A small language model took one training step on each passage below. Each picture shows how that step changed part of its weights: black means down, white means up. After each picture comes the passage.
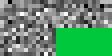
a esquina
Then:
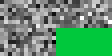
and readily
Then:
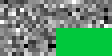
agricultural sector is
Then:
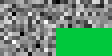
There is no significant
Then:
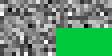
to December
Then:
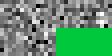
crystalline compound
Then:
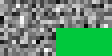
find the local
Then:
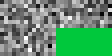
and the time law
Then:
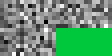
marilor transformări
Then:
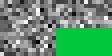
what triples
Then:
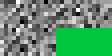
ocupación con
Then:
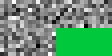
in onze
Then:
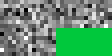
personal experience history.
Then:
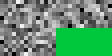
как подарок
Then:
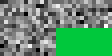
enhancing 3D
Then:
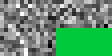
su implementación en
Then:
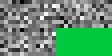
(в том
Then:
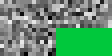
queste sono
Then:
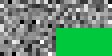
мазків з
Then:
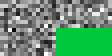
a phenomenon called
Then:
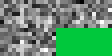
predict accurately the
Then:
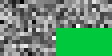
experimentally that this
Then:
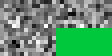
periodic learning progress
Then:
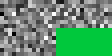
contribuir para a
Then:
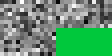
density were not
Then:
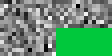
manuring with
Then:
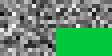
significado de los
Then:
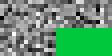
more progressive representation
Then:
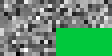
prazer e
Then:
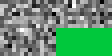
the results of
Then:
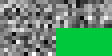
de la isla
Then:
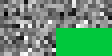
digital educational environment,
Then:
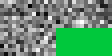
vej, for
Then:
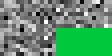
rives ou de
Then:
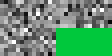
texnologiya va ishlab
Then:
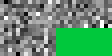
ijtimoiy normativlarga
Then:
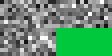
and Visim
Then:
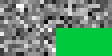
results. GA
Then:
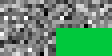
For example, an
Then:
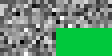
the need for more
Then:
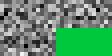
necessidade de
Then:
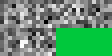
present results found the
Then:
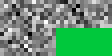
personnes ayant
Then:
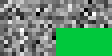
que se programaran
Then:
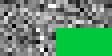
При этом
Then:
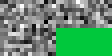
results of the comparison
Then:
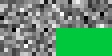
minimum flow values of
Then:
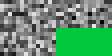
spatial data. It
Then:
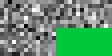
project Keep
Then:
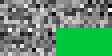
and the participation of
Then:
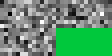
superiors and
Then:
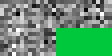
the group employ
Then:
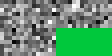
the correlation coefficient value
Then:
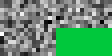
included 50 adults
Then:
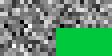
liberazione della
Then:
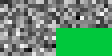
concepts are as
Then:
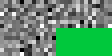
groundwater samples
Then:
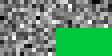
образованием в
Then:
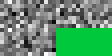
consulting industry
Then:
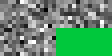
empresa usa
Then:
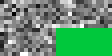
is not possible in
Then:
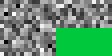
sorbents in
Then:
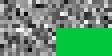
topics of
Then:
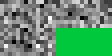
quantitatively and
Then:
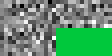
to, and implementation
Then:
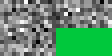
все, что
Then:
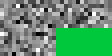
kelib chiqib
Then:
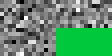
similarly as
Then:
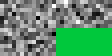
из важных
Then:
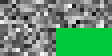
Reuse and
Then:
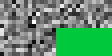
catch crop
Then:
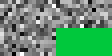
на грань
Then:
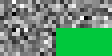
on previous studies,
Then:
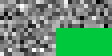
16 videos
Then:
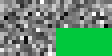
degli autori
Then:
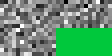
occupants and
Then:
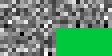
a simple realization
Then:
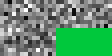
existencia de un
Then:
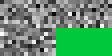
and thyroid
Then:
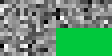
also reported a high
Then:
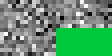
dette pour les
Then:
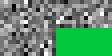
Bu, qat
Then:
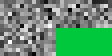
plant research Feature
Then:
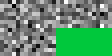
A metodologia é
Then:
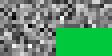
For Higher
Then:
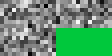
for four days in
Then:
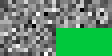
a tropel
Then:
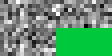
to study the
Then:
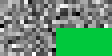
die zich
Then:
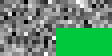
of tables with
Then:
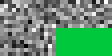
are further enhanced
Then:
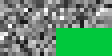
mos kelamasligi
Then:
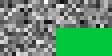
esa barqaror
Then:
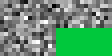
minimise their
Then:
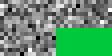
to accelerating
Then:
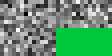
display, and
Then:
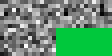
advice to
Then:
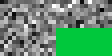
Competencies as
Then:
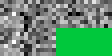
counteract the
